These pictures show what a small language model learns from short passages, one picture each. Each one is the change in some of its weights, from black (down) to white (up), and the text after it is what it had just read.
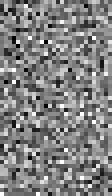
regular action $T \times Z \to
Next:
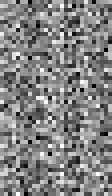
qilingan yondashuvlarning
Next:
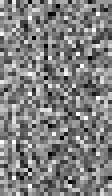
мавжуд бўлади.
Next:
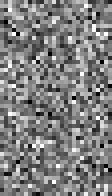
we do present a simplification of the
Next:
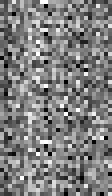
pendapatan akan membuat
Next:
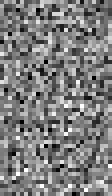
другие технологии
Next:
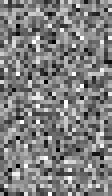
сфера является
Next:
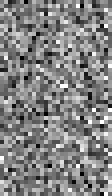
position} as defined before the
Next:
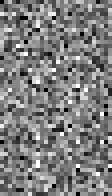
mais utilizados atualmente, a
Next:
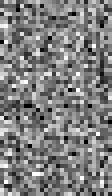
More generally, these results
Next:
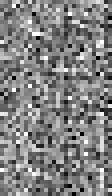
de etapa de vida,
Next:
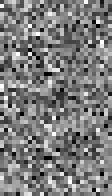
I. Akbarov, Y.
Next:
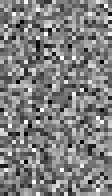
the school was analyzed using
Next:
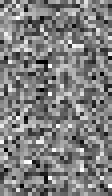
दोहन पर
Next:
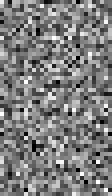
UAV $B$ to
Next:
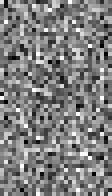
vast te leggen,
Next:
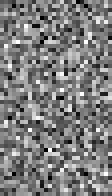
result of this section, Theorem 1.1
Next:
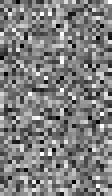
\cdots, N\}, \] Then we
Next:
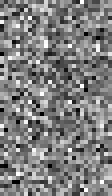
Аникин, Н.А.
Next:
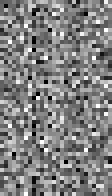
va ishqorli tanlab
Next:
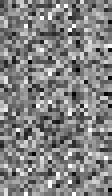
именно включало
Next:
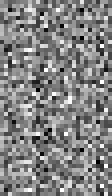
participent que dans des limites
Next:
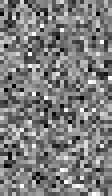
or colonial history?,
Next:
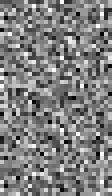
Закирова, Д.
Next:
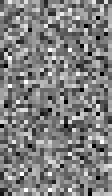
and computer visualization is more
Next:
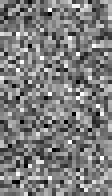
за исполнением
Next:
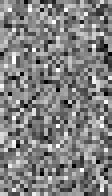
on $\l^*$ with values in
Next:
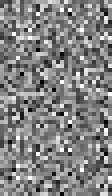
atunci evocarea
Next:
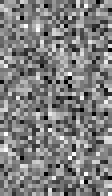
buyuradi. So‘ngra
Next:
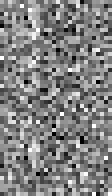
responsabilidad civil por
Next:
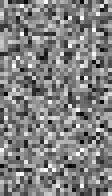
them \emph{pathological points}.
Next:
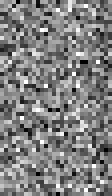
Leia gratuitamente todos os
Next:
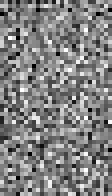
S}$ is expressed as a
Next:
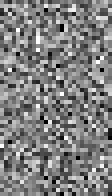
}m>1 \end{split}
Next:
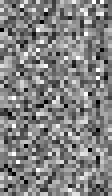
manufactura que se observan son
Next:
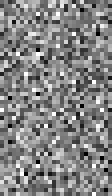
interactions are bead-pair
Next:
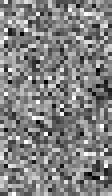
díspares, no que tange
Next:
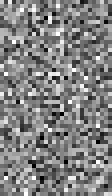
hacer sabedores á los
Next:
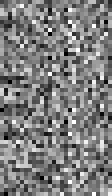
de vista a respeito dessa
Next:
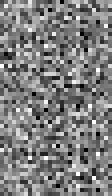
que forneceram dados, como
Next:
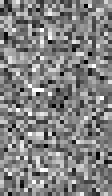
konstruksiyalari, bino
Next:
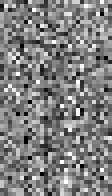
часть шага 2 на
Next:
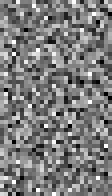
ROMs has gained
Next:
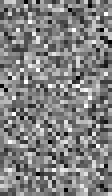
primary arms oriented
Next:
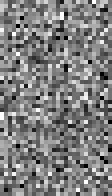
rol. Bij een
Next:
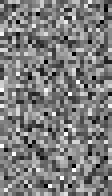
данном процессе.
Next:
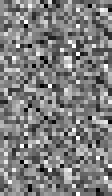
нархи камида 20
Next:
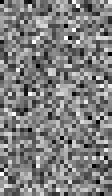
Finally, In Section $5$ we
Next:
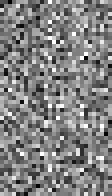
u o'qituvchining
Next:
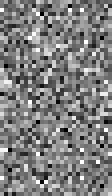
We illustrate our method with
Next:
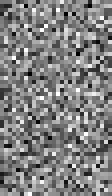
we can obtain an orthogonal family of
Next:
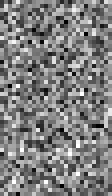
dans Kusu A 12 pourrait
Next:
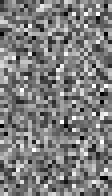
by deleting columns and
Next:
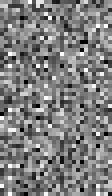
Nozima e-mail:
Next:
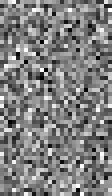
are polynomials in the Fourier variables,
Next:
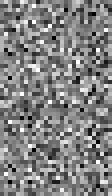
oriented rectangles
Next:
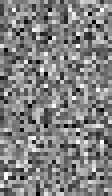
de tipo edumétrico
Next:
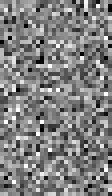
in $\mathcal{F}$, satisfying
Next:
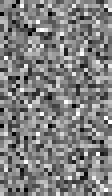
the projection to the second factor turns
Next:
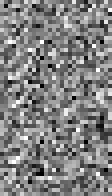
inverse preserve Borel sets
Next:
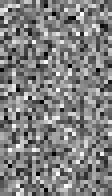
$\overline{g}$ that extend
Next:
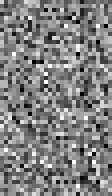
relaxation time in the structure of the
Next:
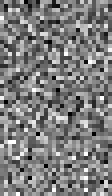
through Station 2, which has higher
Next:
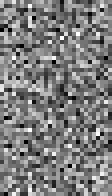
two dimensional. The dimension of
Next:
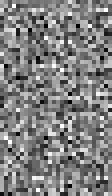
from yard $i$ to
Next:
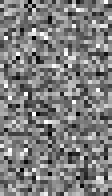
the graph) to the spectrum of
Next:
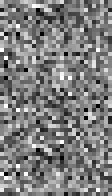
2. Trebin, M.
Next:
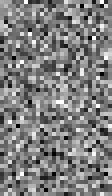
However, one expects such pathological
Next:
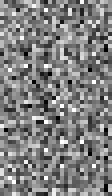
of steel beams, taking into
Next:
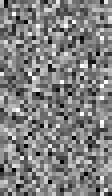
melon rind, sugar
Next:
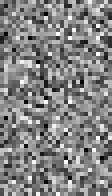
las condiciones para
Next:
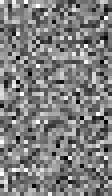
action without further assumptions.
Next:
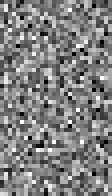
información valiosa sobre las
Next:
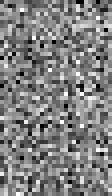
The characteristic polynomial of $C_n$
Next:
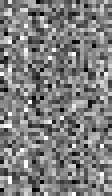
bozor) yoki nima
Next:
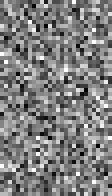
comparable to the one-dimensional
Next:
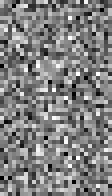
\end{equation*} it holds that
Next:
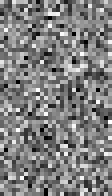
some well-known partition
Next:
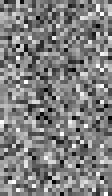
también especifico que
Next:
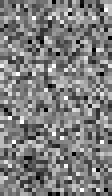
In this Subsection, we focus
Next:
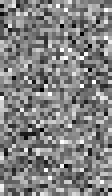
before $\pi_j$ in
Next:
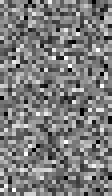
oracle and Theorem 4.
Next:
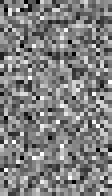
\] \quad For the stationary sequence
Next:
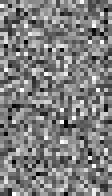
space over a finite field, and can be
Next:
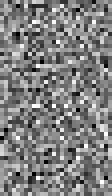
momentum map in the sense of
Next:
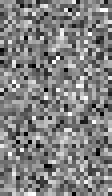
equivalent ot $g$. Then, the
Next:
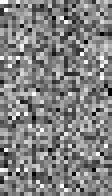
sobre os sistemas de educação
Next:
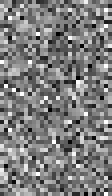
al. **Determinantes da
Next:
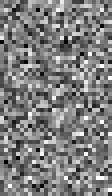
$r\times r$ and band
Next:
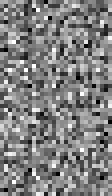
el más insignificante
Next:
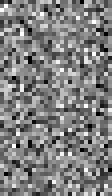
system of equations that arises from the
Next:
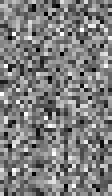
η Society of Food
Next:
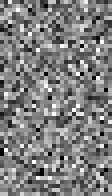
incelemiş ve modelin
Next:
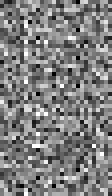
bannerlar, qisqa
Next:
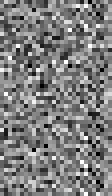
используются в
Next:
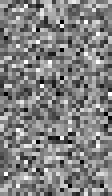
para un acoplamiento tipo
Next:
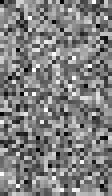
Li was visiting the Institute
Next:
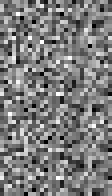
$\RRR$ must cross
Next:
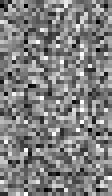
the single equation have been extensively
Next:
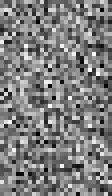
virtual environment
